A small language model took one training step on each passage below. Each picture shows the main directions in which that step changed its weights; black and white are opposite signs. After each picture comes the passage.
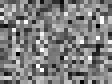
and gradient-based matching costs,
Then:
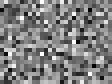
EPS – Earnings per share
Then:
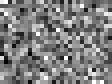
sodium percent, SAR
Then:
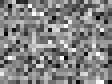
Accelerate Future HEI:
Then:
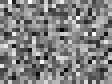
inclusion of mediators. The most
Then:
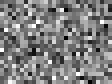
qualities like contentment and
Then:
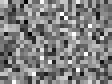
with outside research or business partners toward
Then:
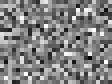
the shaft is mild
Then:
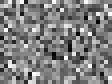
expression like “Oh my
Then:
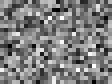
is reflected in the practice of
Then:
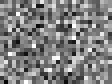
schema / structure to previously
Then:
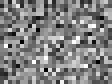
medium and coarse. In all the
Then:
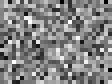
Columbia U.S.
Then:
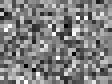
used by non-data scientists to
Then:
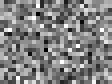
of social ties and caring
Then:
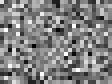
we can calculate the average number of
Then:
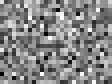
positively assess the involvement and impact of
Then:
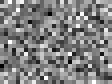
been proposed, including the use of
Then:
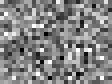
of the aluminium substrate
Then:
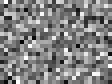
wavelength (Table 3).
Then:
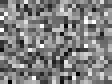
to Behaviour. (Table
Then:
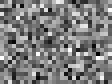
aural text. The multi
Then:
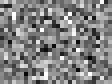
other biometrics suffer from
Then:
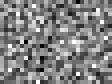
active and environmentally unstable
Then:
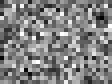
on the implementation. It was therefore
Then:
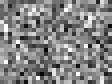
I (Mehrotra and
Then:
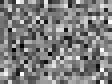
viability after irradiation with
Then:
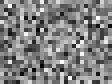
of origin, transit, and
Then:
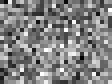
relatively extended contact time of this
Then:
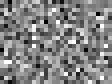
Ct) method) was used
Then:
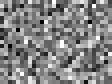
report presents the main findings and
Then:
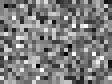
distilling off the excess of
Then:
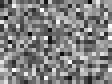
This evolution has laid the
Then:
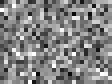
cognition are determined by the
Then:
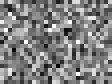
phosphorylation and binding of
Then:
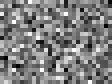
structure of coping. *Journal
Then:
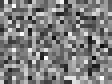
NEB's main principles and discussed
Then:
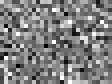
Turkey- InWE =
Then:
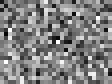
Grapevine Downy
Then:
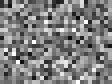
language in a number of countries,
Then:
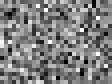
of superoxide dismutase
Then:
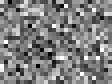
pressure generation [6], generated thrust
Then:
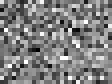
subjects, all aforementioned results
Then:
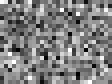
continually growing problem at global,
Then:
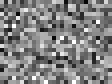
Kemmler, E.,
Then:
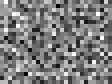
PD drug candidates could be
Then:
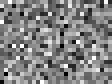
We cannot entirely trust technical
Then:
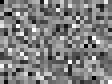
For conciseness, these are
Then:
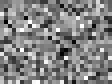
occurrences in UniC and
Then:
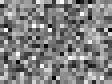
specimen (CT specimen) with a
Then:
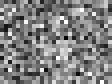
and for ecosystem modelling - retail
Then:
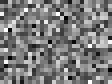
SICH patients. Methods:
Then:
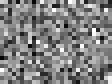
dimension of the monopole
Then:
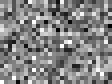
funders and participants. This is
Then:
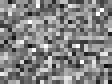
and y prey on x and
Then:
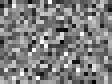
This work reports on the test
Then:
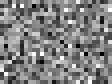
a good explanatory index, since
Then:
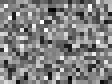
she direct them as she meant
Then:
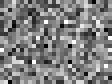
Students experience difficulties and misconceptions
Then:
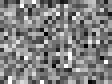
the second is to build the physical
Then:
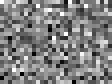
vocabulary syllabuses and
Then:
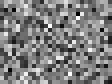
were revealed in tables and
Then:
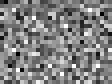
in the world economy, such as
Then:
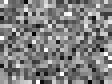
from electronic medical records. All
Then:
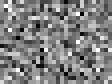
adults kept in contaminated water still
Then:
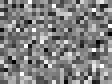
independent variable, while Employee
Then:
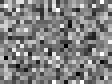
transport models provide an effective result under
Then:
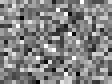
we try to find out the most
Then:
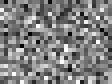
of Computer Science and Engineering,
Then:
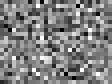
warp and weft directions with
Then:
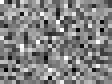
n=3 DFS all
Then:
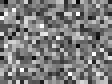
in the prevention and treatment of
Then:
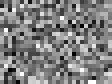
articles in this volume were subjected
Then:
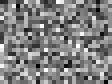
to ride on roads.
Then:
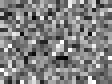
that the variables of economics,
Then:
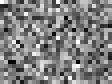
diameter with developmental stage.
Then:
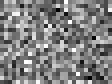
caliber vessels, ease
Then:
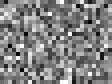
of a game were evaluated in a
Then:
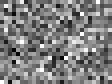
days after initial spraying
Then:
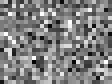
personal stories in a way that
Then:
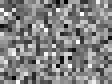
based on polyvinyl
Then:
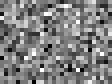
the study was to determine the effect
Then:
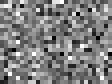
simple entity as a solution (an
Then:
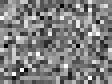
of the learners. As a
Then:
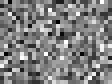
mountain area development through the image
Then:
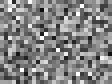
oils for therapeutic
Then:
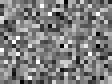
cases). The delay of the cases
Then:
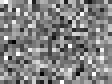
companies, particularly in their public policy
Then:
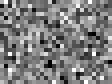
J , which is also an index
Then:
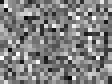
arteries or the veins
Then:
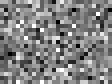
\right) - w_y
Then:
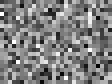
the basis of a complex of
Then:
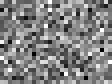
To suggest better sand sample depending upon
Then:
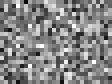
reported to be detectable.
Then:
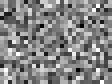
to insure coherence and
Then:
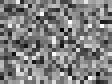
civil servants, lawyers
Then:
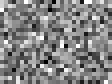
impact and sought employment at the
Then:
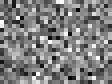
30 Sex M M M F
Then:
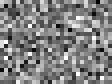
E3, T3 Monitoring
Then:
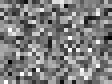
(RIA) Grant Agreement
